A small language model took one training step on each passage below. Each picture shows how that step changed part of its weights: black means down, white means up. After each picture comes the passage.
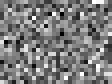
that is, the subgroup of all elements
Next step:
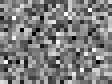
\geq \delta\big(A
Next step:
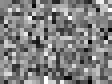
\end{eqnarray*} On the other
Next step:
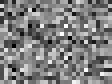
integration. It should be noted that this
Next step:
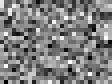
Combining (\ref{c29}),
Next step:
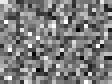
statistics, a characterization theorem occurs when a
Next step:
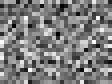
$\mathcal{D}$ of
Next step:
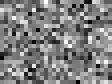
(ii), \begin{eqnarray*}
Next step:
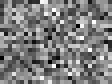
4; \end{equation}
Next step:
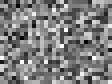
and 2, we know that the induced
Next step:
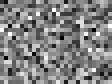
and $x_0$. By way
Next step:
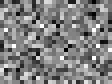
that there exists two holomorphic functions
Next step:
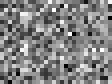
of $\omega$. We say
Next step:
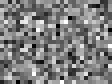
based on the sample paths of the
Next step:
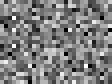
\omega q 2.1
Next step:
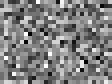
that the spectral interaction mechanism developed in
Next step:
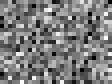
\right|\Delta q\Delta
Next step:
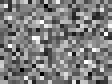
plus a positive closed current supported by
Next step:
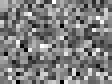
by actual material advection in
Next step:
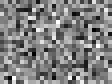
site characterizations for the property of
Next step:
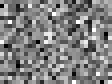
the proof of the theorem, note that
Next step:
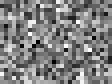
use for the determinant of a Laplacian
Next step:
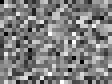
for the singular expansive map
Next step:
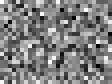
$\Theta$-pointed homomorphism.
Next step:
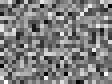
T_1$ is defined by replacing
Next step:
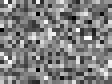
will therefore also use the simplified notation
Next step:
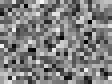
there is just one orientation-preserving
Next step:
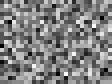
one for stochastic processes and one for Borel
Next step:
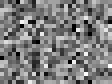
the limit when $|u|$ tends to
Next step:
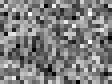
matrix (right picture). Here
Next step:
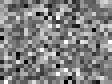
$t\rightarrow \infty$, the
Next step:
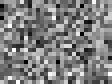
following smoothing properties of the continuous,
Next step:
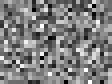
from more than just neighbouring
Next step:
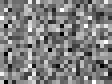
Hence we may assume that $G$
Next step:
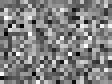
be an arbitrary subset of $B$.
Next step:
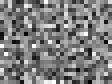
0$. In this case we have the
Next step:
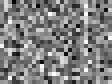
election can be run without any of
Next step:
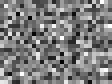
Consider the case that $H$ has
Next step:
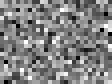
scalar, namely $\kappa \in
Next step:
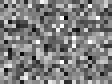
that (7.1) holds and
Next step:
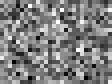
in \cite{c3}, this
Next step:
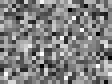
is an independent copy of
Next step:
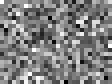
the ``level set approach" where
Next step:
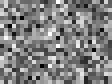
distribution of $W(\psi)$ accurate
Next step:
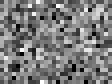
the answer is `no'. To
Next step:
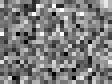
that $(\omega*f)\circ
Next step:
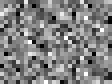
proof.\hfill $\Box$
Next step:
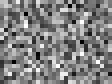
complete $\fkm$-primary
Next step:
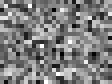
all pseudo-Anosov $f
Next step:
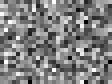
in a selfish manner, and in
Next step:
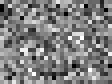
in Max Planck Institute for
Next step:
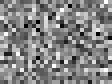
$\text{Im}\Psi$ is
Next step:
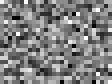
rate loads are requesting
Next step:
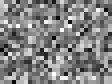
mthm2} in the case of
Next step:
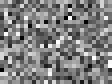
$\ga_2$ be the generators
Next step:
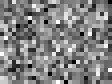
modern, vibrant area of
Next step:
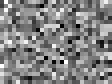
$\gamma \in \Gamma$, let
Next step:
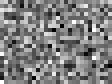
generalize to the general case. In this
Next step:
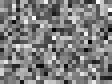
\end{equation} where $grad
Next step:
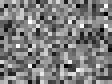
monotone symplectic manifold. Assume $\dim
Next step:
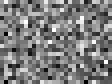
triangle in $G$ too. Now
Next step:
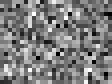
partial derivative $\frac{\partial
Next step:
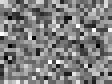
principles may be simplified.
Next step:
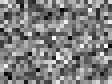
theorem; we sketch its proof
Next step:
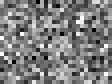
of our results require some condition on the
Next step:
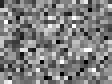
it is known that the RNSP
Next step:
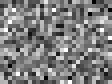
result in \begin{align}
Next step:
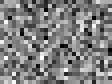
with decompositions in ${\cal
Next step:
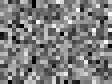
the indices $\vec j$ and
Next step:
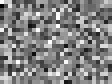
$c_i$ and
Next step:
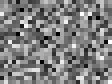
a computational problem on a given graph,
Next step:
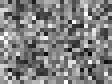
since the evolution does not depend explicitly on
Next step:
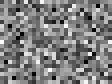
any} $a\in A$
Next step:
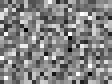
$\rho$. The homogenized version
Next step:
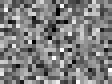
\end{theorem} The following example
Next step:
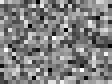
by \emph{convex geometries}, see
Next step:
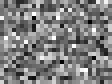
is easy to see that $\s$
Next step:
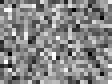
\cos \left( \theta
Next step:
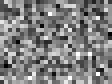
proving ballisticity and related properties for
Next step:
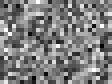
results and for many references to the
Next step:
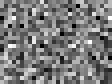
can be lifted to a unique curve
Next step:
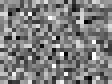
to the $1$-cocycle
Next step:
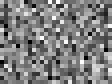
number and clique number of
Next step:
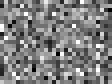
pair of prime numbers $p,
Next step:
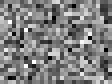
diverse plan pool may become
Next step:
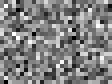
{y}$ such that $b =
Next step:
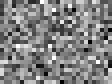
\end{equation} For purposes
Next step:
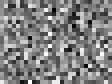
arbitrary two-dimensional degenerate Frobenius manifold has
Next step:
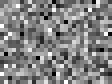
inclusion $E_{2}\subset
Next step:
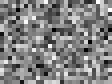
\end{equation} and we
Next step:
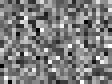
at the third point of intersection with
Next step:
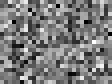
the right crossover, and
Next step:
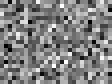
to $\nu$. Thus the above theorem
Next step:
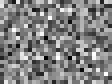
$m$-gon cut through the
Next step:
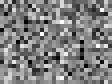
extrapolation technique that leverages information
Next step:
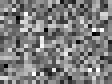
defined by the pencil of lines
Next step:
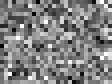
decomposition \begin{equation*}
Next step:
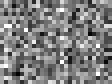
recall that an integer-valued random variable
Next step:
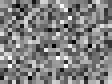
pmm a5a}). The coordinates
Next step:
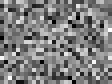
Corollary \ref{cor:class}
